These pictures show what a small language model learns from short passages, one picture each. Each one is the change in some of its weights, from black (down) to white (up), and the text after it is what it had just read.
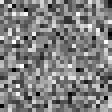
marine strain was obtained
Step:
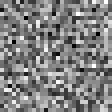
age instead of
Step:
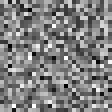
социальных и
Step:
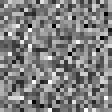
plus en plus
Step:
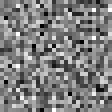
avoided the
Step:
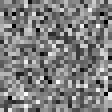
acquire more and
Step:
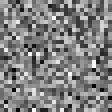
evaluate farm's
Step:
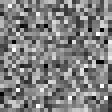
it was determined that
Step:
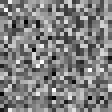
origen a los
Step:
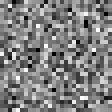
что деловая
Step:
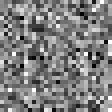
and TN1 in
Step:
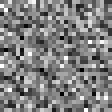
a été le
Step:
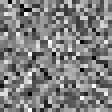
населения как
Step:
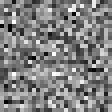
earlier findings from
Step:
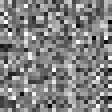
in the diagnosis
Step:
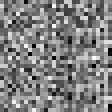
balki uni
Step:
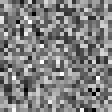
course of the
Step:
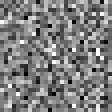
Impacto nas
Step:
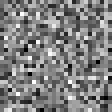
This section provides a
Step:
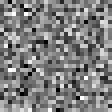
видом. На
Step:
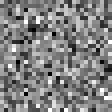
of measurements within
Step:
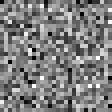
masofadan turib
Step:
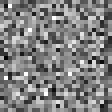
carried out. For
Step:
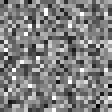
in the cervical
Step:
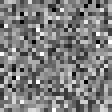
studied separately:
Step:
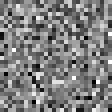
and Barley
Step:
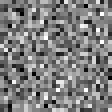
with the shallow
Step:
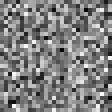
has better performance on the
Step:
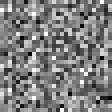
300 million by
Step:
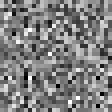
en específico
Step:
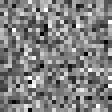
on the contrary,
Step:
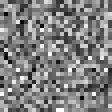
liquid waste
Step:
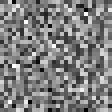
representa para o
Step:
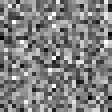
the standardization of processes
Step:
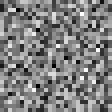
Category Name
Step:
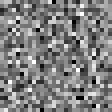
Tableau software
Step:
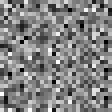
power plants. The
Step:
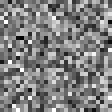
through the questions that
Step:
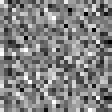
variables of systems for
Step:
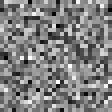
resolve potential
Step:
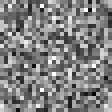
but it also plays
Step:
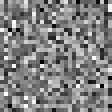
organisations are
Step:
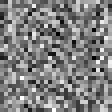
The term corpus
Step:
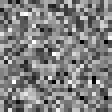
Fig S3 and
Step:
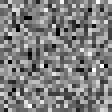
r -masofada
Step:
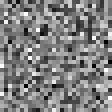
results vary in different
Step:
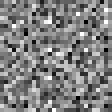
[42]. It provides
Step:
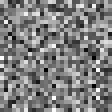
networks in the
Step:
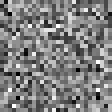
material, whereas the
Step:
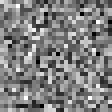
de Río de
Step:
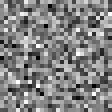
novel and innovative
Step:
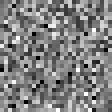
have become active
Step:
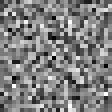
social, financial,
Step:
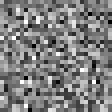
of the German
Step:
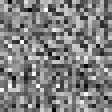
à informação é um
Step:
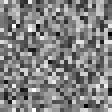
below maximal
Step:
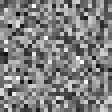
be qualified,
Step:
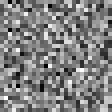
consistent with the study
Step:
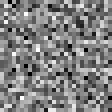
quality of teaching
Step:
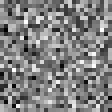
of users present on
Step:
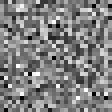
entrega e dias
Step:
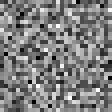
insoluble materials
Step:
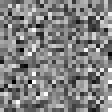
and takes on the
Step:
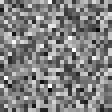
mobile network can
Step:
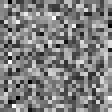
group and among the
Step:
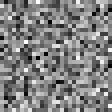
example of golden
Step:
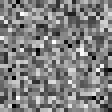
which will in part be
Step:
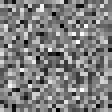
Clima organizacional
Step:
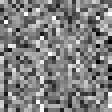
areas can be associated with
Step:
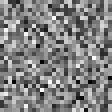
evaluations showed that especially
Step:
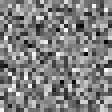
and regularity for
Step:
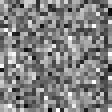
restrictions for different
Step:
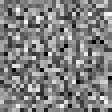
of the proposed solutions
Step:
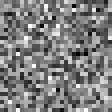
nicel ve
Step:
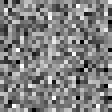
is on the above
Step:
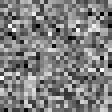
twin and higher
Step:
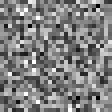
cars, and large
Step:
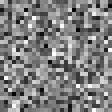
ham ipak
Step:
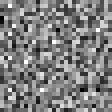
se muestra en
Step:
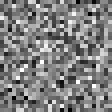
jarayonlarida yer
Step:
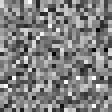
de retraite pour
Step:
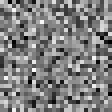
respectively a clean
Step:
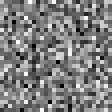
yanında bası
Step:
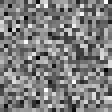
traditional medicinal
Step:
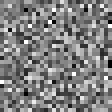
более явно
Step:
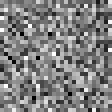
folate supplementation
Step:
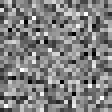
L. turiga
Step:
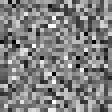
enhancing practical
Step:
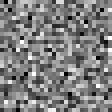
o protagonismo
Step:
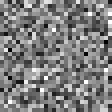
importance with respect
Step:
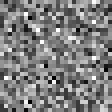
tahlili va
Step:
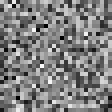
these may not be
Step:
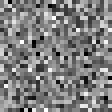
العمل في
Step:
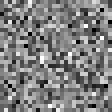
des acteurs
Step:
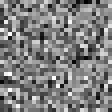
diversos segmentos
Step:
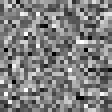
this competence is
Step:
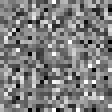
all the items
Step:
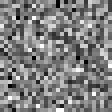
random effect
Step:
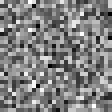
oral, lo que
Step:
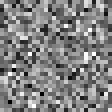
los resultados tras
